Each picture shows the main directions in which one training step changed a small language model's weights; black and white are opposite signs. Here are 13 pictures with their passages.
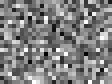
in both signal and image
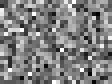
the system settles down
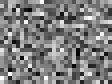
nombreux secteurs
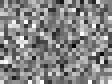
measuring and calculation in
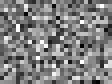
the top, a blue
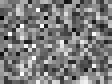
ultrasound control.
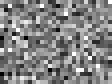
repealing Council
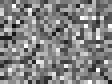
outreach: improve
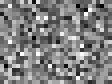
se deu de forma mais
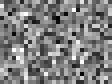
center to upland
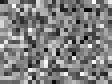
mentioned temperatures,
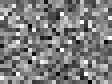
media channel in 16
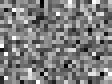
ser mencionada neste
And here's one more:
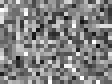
over the shoulder of A also
